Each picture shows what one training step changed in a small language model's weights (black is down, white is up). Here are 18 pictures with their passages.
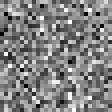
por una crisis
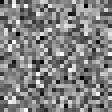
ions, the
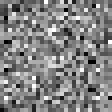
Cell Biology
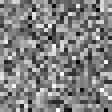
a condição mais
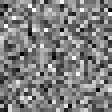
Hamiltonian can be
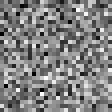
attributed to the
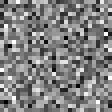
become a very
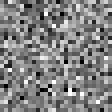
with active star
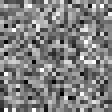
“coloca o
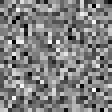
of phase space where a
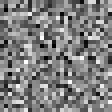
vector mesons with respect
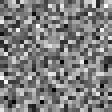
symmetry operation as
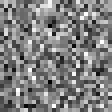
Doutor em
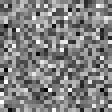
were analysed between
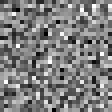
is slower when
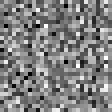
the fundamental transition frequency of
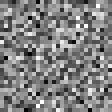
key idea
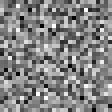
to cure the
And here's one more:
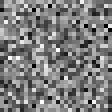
an exciting
